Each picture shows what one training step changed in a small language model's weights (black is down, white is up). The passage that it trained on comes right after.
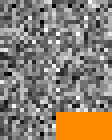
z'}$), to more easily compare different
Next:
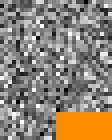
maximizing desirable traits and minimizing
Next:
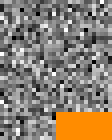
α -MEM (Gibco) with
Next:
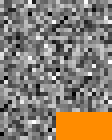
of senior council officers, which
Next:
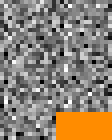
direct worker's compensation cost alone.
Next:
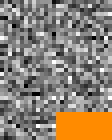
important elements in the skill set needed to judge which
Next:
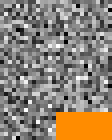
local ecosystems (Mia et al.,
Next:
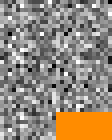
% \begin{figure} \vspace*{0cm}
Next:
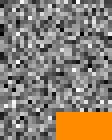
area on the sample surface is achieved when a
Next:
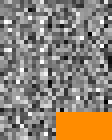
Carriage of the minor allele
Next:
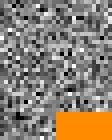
relations in dS$_4$, as opposed to
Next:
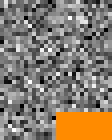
excluding 15 pixels from the center and
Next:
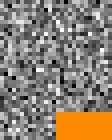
BTs. The method reached a maximum accuracy
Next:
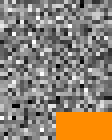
The main results of the regression analysis including the coefficient of
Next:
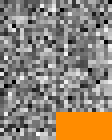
efficiency of the proposed model and the solution in decreasing the
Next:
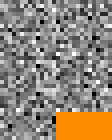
\left( \begin{array}{c}
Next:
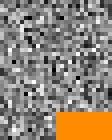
technical characteristics of neural audio synthesis
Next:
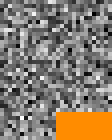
should be implemented to the letter: 1.
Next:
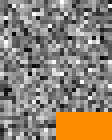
field equations of general relativity at all
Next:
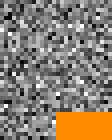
Pruritus was seen in Group A and
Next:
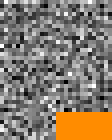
axis and, therefore, general well-being.
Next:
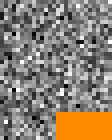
small freshwater hosing to the
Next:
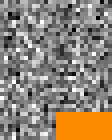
to make it easier for consumers to choose products
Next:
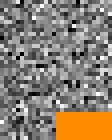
lines for the system "main line -
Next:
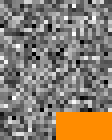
cerebellum, right precentral
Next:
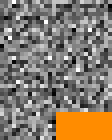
receive ultrasonic signals. The first is
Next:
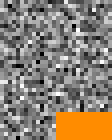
multiple perspectives (e.g.,
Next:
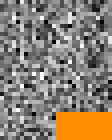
image modeling, considering that bars exhibit a
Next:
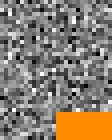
(DJ) stent was placed for patients
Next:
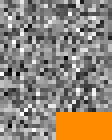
their activities and emphasises that measuring impact
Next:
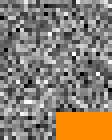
circulation. In industry, alloy forged
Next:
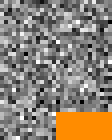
must jointly analyse their data (by some,
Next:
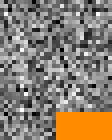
EU Polar Cluster. During the last EU
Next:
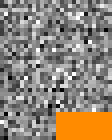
the detector geometry and its changes in time as accurately
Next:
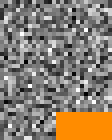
multiplexing is achieved by preprocessing the
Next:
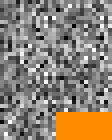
specified as follows: \textit{age} is defined
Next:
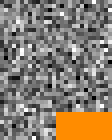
with the example of the photo in Figure 1.
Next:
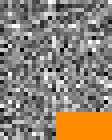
mean square value of 65.164 compared to
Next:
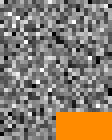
cm⁻¹ (NH) shifted to
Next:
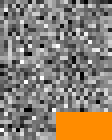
space weather phenomena and preparing for their
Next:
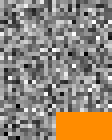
peripheral tissue in which median
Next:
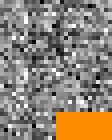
exceed the maximum tolerable network delay. In
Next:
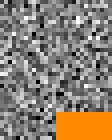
it may be subject to a larger uncertainty. We estimate
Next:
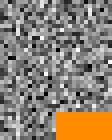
project is probably one of the most important and most
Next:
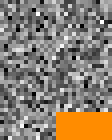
for magnetized mK-dV equation only
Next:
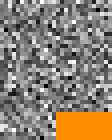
Deformation at break was 1.1,
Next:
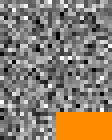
on current smartphones. 2.2
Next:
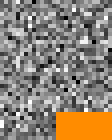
effective quantities are no longer integers and vary
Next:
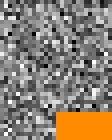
explore unfamiliar terrain and to
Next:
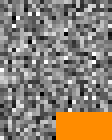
some questions related to student profiles
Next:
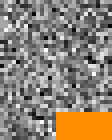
were also determined. Stool sampling was performed in
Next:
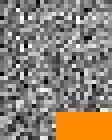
embeddings by grouping together the set of all
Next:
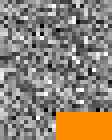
k_m^k} \left\langle
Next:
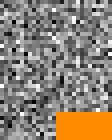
prior density at these points. Of note, the
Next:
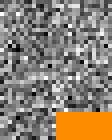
so it means that the set-up can measure energies
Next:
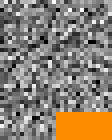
overlapping. Eq. (9) calculates
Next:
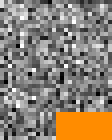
should be possible to work out the formal details of our
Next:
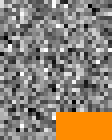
cartographic experiment (Walcourt,
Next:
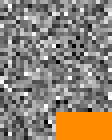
represents the spatial path. Second, we will generalize
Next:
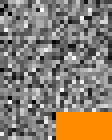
individuals. Conclusion: The diagnosis and management of
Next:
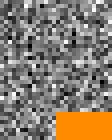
prewhitened HAC$_{PW}$
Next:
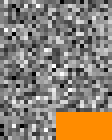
1 by contradiction. The equation in the
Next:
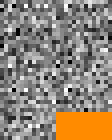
inconsistency in quality according to the individual performing
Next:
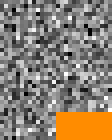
dynamic development of the non-agricultural sectors
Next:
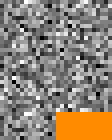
using the evolutionary state of the secondary; a main
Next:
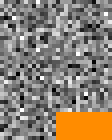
incorporate digital technologies (Clapp, 2020;
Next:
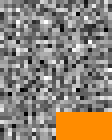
the management of data was left in the hands of few
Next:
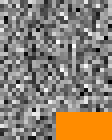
low-degree nodes, $\alpha$ and
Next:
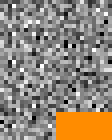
related change and physical body status also affects the
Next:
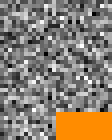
ideas: Citizen engagement Within this
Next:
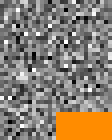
the combination of vehicular/RSU
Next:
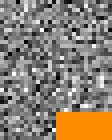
a third of Los Angeles
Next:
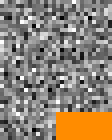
$np$ and in addition $\pi^0
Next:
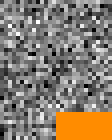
2014 causing at least 76 thousand of
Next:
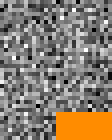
promotion, contributing to the establishment
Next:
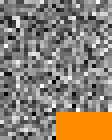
10^6$ G, depending on the model
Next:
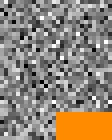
same column are significantly different ($P <
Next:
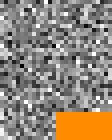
supervision include weak coordination and communication between the
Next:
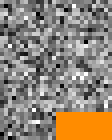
not affect the stiffness decrement of the
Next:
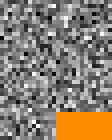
on membership and Tony Blair's
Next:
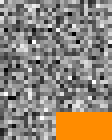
the point of view of impact on the fire
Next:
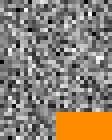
focus is on physical accessibility of the practice
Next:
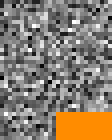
random sampling. In addition to this, the data is
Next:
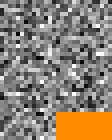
Од/л до 52
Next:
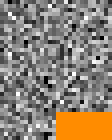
in the lattice fluid density and c is the speed of
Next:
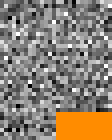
defect singularity are `naked' and
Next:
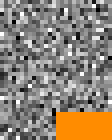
of $\lambda_{9}$ was chosen this way in order
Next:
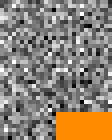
upper layer, we expect similar growth properties for the Co
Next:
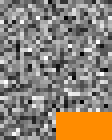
54 studies were considered as relevant according to
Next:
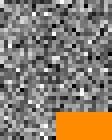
the surface is more unlikely. The
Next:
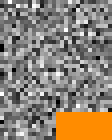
show instances of the phonological properties of
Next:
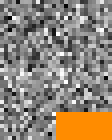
CC, the effects of two different factors were also
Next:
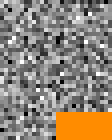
the likelihood of linking transmitted
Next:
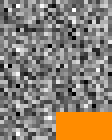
out for Shopping (GS). Complex
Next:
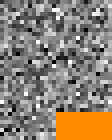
pair superfluid phase and in probing quantum critical
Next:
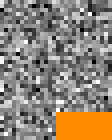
of these findings highlights the existence of a
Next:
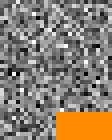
and Assessment*, Oxford University
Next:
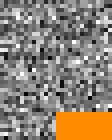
the circuit width $n$. The markers indicate
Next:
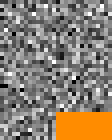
to zero the energy density becomes \begin{equation}
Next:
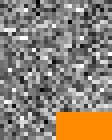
July 2022. Review articles,
